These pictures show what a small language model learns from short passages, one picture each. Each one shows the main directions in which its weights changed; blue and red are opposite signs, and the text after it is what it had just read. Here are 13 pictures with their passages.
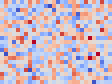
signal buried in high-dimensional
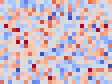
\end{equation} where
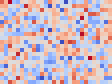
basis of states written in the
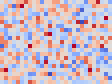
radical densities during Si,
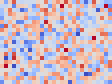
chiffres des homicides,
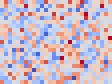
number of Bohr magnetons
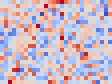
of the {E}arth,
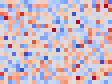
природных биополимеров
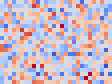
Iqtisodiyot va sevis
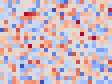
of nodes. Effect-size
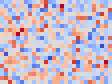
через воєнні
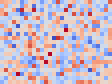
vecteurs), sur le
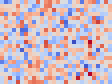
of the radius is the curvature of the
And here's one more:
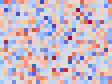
B., Vanderplaats,
